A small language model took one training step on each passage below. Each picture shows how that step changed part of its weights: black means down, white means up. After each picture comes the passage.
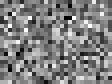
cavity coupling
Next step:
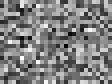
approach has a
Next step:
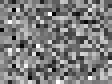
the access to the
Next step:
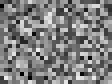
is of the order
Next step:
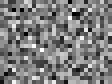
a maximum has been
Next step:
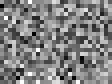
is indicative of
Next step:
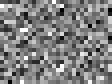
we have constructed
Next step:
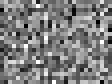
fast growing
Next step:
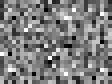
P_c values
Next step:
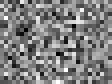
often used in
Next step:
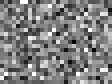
studies have been conducted
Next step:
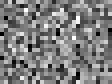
Min. &
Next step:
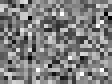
In Table 1,
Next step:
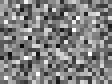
words, the
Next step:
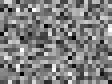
Sitter space
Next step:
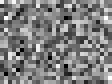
thermal velocity.
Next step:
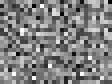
paper is organized
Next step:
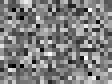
the sample is
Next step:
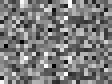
school materials.
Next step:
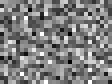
marking is done
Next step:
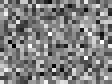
One approach to change
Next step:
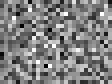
Approach -
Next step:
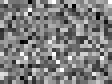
of SQM
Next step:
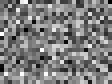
who contributed to
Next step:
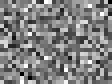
by using the
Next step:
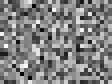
is close to the
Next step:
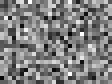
down the interview
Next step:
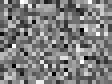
More research is being
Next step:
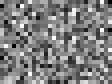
donor density
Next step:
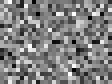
a partir
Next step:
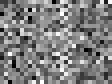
Union, from
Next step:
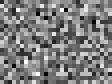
difficult compared to both
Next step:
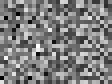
the experiments.
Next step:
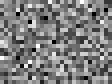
than that achieved
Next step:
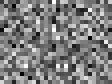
resulting peak in the
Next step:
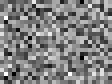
to focus on the
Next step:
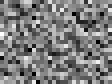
is the standard Gaussian
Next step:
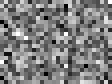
generated even when
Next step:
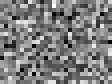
please a
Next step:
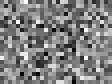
this interaction results in
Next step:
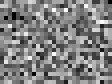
a base
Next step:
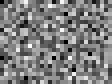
side, carbon
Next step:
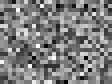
any strong or
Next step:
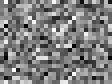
potential $\left|
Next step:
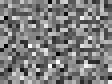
new security challenges.
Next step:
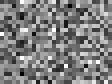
are the results of
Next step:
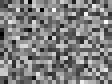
around 0 which
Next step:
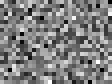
they can withstand
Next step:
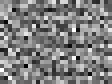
coordinates on the
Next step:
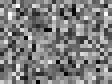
Result and
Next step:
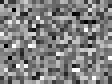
the sustainable traditional
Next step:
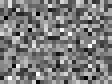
the investors.
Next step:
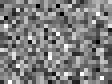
FR. The
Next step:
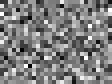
this website
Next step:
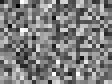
methods were used to
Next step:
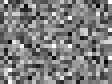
road network as
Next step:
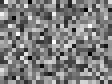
luminosity distance}
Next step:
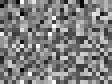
participation of
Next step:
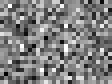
be used. Moreover
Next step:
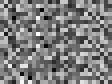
even within the
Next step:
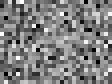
it. Even
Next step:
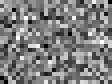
knowing how our
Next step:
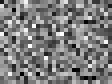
the photon chemical potential
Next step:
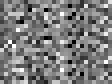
dimer since
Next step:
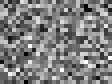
most advanced
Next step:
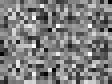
confirmed that
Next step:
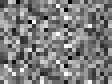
Extraction from
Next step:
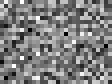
accuracy better than 4
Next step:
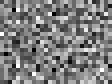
the highest if compared
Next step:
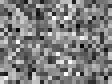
transition moves to
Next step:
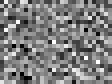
This mode frequency
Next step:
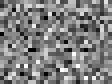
that our conversion
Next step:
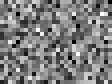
NaCl was
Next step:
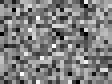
the first incorporation
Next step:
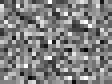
that the collection
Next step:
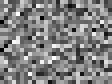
service demand can be
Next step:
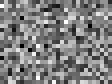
finds the
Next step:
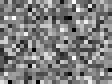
kings, and
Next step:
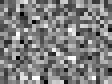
they do not take
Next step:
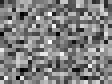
the edge of
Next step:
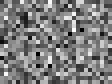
sets, and
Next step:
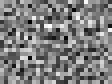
which form a few
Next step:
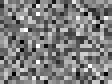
having huge
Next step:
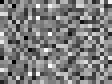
%% Similar
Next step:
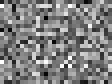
not included here,
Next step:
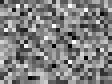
a sequence of fully
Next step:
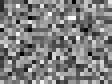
track of
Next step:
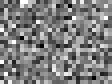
entropy is given
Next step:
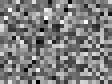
and consent to
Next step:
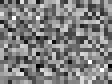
to study the impact
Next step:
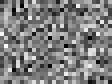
itself; for
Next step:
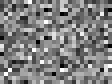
decoder was
